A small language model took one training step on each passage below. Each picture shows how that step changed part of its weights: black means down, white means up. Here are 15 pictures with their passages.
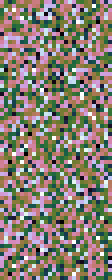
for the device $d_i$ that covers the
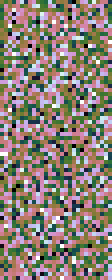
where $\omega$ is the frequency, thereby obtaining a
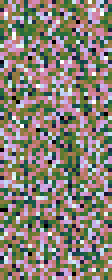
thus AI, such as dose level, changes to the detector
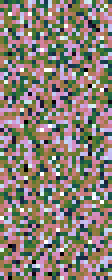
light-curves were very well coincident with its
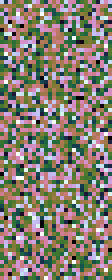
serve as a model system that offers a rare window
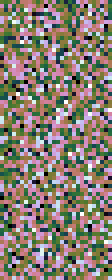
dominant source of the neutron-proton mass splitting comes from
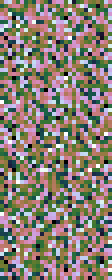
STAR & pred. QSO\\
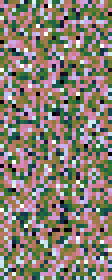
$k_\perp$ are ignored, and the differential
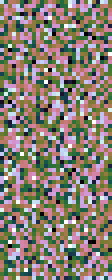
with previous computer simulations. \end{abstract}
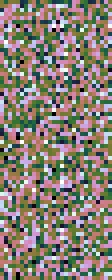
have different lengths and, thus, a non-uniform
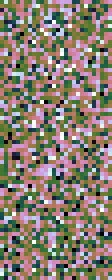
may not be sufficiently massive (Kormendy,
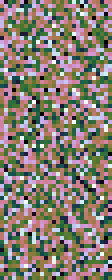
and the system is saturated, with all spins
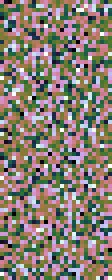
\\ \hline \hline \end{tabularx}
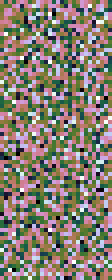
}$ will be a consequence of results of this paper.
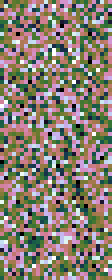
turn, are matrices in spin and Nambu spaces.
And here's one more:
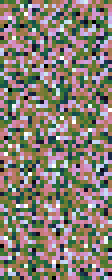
higher magnitudes is likely due to contamination, either by triples
